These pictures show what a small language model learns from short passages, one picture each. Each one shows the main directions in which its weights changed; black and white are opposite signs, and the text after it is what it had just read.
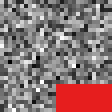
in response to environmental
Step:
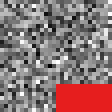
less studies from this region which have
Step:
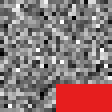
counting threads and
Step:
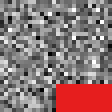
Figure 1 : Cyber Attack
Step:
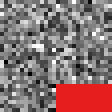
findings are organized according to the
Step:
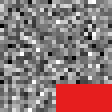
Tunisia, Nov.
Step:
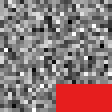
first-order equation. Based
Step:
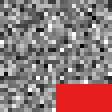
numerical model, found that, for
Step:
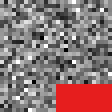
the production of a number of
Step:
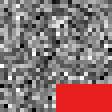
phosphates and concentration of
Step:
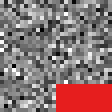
in Figure 5. Figure 5: SEM
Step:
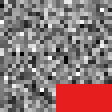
included in the set of SNP
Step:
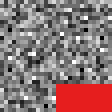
the A/B tested variant
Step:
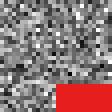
pollutant removal studies are
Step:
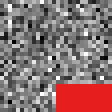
(CLC bio,
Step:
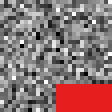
regions. However, it may
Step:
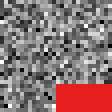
affecting the implementation and
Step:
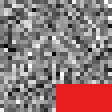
meant, in this case we deal
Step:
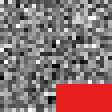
of IND-CPA
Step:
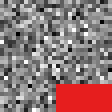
the testing dataset, where the
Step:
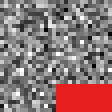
catalysts, or
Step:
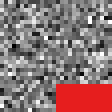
of Women and Gender
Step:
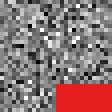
overall wellness, influencing not
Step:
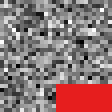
time and power needed to achieve
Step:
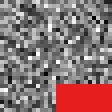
data to a remote base station
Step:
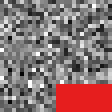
material can cause stress-shielding
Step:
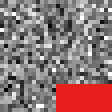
Figure 1. Location of study area
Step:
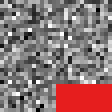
standard errors in all specifications;
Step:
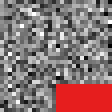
Since the system is probably an
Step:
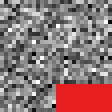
comparison and MS/MS
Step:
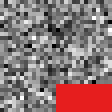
small decrease in resonant
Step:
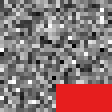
product packaging follows a
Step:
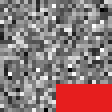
years (range 18–42 years).
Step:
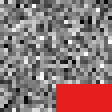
of the external, the
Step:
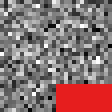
as follow: Find t such that
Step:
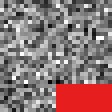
and standards for what constitutes
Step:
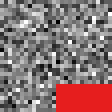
one." These views were
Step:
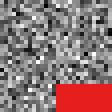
the other fields which are: knowledge,
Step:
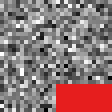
that 25% mothers had given
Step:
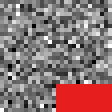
hollow microneedles,
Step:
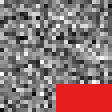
& Challenges Reena
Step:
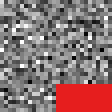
torque is relatively
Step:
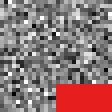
our three previous review articles about the
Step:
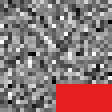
*Proceedings of the
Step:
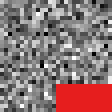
standard deviation of posttest mean
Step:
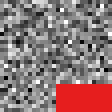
fails to respond to a specified
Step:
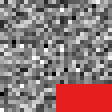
the Solar System*;
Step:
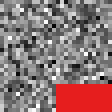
by Shengyong *et
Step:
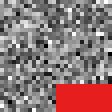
t until $P_t =
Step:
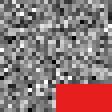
relatively few. Studies
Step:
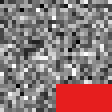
corr(u_i, X)
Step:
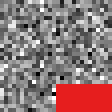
paper "Fast and Accurate
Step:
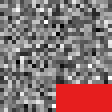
[13]. Cyanines are
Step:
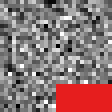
Khan², Mahmood
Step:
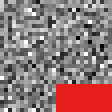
Swi was measured at four
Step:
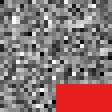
your child (insert
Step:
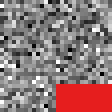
depth it was decided that the
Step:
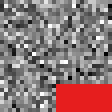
and reducing operational costs in
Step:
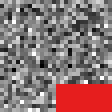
lasers, each incorporating
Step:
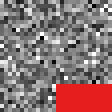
has been shown to regulate
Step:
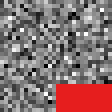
traditional dynamic
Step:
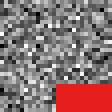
biomolecular data and
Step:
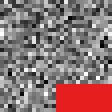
determine the mean duration of
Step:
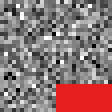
of the samples were recorded with a
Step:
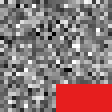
of construct. Table 4:
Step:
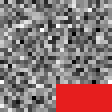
a great deal of time and
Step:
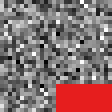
and in line with the new statistical
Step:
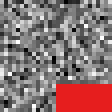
in achieving the noble goals
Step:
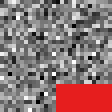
of the captured images is
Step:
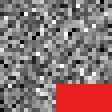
в этом
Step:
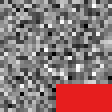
decision makers could choose
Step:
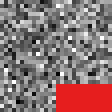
va metodikasi
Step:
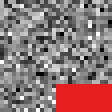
appropriate controls to achieve
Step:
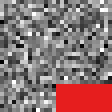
still reversible and
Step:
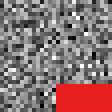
are proposed to increase detection performance in the
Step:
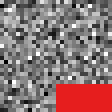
of numbers of studies with CV <
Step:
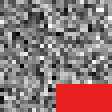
current are sent to the third
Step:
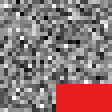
(*int, optional*) The
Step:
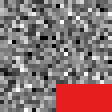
Besides, the number of
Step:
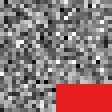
mirror cause are the
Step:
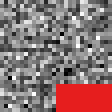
the negative relationship between energy price and
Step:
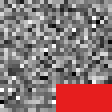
suggests that improved inventory
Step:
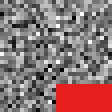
they were the first to retreat.
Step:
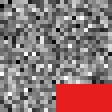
David Huron terms
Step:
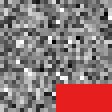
energy into heat. Among
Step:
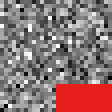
trees is highly realistic because
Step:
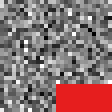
had a part of their treatment
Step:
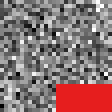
used to describe or describe the general
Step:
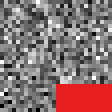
oscillator (VCO)
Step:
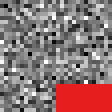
Finally, data was compared to
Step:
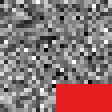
to a private signal about the
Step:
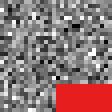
Woods, USA. The
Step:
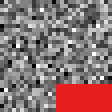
beyond retrieval
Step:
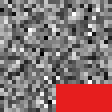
this is a myriad of social
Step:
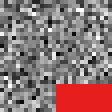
Structured description of the
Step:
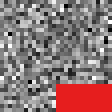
interest has been constantly increased
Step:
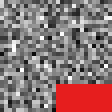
significant reduction in daily
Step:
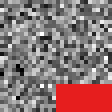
Psychology* 2012,
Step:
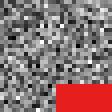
utilized as control variables
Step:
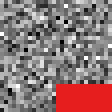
projects and understand their potential benefits
